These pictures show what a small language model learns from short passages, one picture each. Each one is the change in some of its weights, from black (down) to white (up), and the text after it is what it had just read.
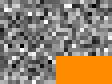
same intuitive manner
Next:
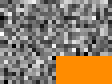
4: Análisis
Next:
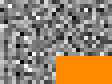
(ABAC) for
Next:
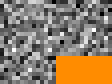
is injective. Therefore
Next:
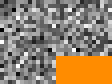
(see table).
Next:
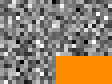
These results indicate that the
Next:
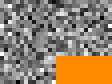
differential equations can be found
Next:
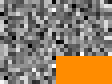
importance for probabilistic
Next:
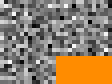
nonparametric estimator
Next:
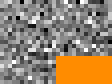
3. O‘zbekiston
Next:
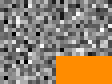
functional form for all other
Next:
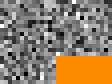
$ \section{The
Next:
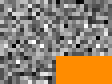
over the world. For
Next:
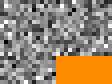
Lie algebroids and
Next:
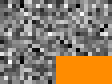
measurable cost function.
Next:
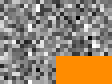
shows that the active
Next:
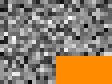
environmental effects of
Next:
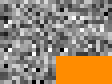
de Sitter initial data
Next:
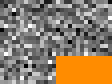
presentation activities.
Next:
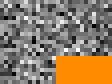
non-zero integer points
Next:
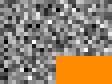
bike sharing of
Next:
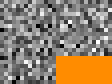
on the carboxylate
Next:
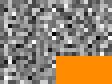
pattern of the proposed
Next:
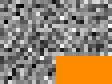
results was conducted by:
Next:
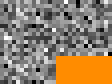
Sayı hissi
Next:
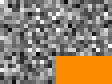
como quiera que para
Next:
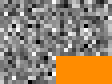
norma bo‘lib
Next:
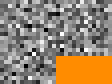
Militärs im
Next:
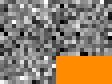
in forgery. In
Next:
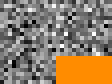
\prod_{p \mid
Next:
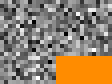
to \cite[page
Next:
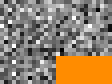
where $c$ is a
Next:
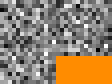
2 No preventive action
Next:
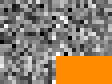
= {Germline
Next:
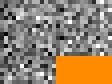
demand in the region
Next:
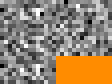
2, so genus
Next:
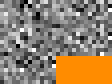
of TPP-1
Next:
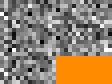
Har bir xalq
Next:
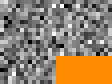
maquinados de
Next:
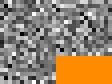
have caused significant
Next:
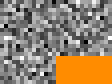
У світі
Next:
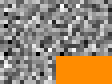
i način rada
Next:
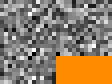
los utensilios
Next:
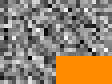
if its canonical
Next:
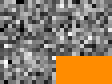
São Paulo. Seu
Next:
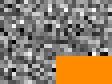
called search engines.
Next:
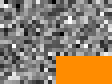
equivalence classes in
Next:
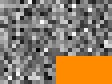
денег и
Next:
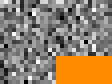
come oratori ad
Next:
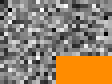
electrode is needed
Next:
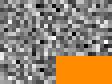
bone resection and
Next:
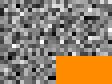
nuage, la
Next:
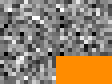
keluarga dalam
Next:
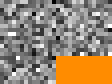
only point loads are
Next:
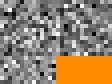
ham optimal ravishda
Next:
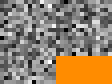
variety and relevance,
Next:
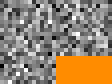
artificial muscles
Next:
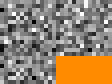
characteristics, the
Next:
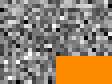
areas. Research have
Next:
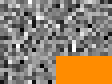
that the population is
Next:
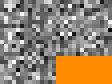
01: Analysis
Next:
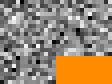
for 18 months after
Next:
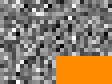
questa tesi
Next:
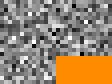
stage of reformation of
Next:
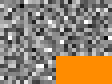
impacts mood, increasing
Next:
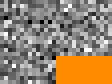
yang membantu
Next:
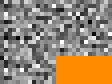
the present study was to study
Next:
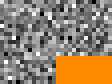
from (56) we have
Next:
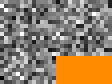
того, кілька
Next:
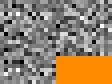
of Hyperbolic
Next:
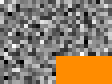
strategy to engage local
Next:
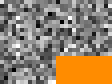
manufacturing materials
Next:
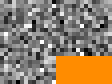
could be used to create
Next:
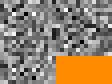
if the surface is locally
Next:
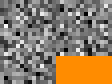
parallel to the
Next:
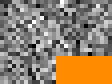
and adjustments to
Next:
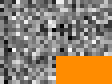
para expressar os
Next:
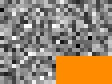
are still actively
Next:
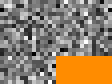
penelitian ini
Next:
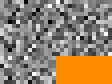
ko‘ra, argument
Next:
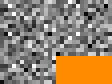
the owner of
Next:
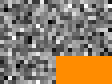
Sociability; E3
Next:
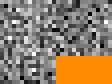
by mesh regularity,
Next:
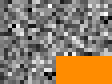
Morrison and
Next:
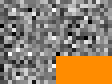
offers practical
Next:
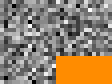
it is not practical for
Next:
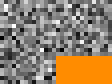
higher efficiency and
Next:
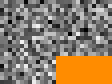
todas elas,
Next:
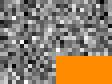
the delay (due
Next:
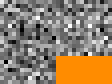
facilities. A
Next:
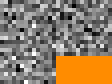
crítico a futuro
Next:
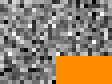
was applied to RR
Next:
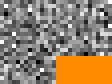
Let $G$ be a
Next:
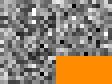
develop a funnel
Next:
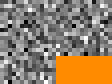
\mbox{ and }
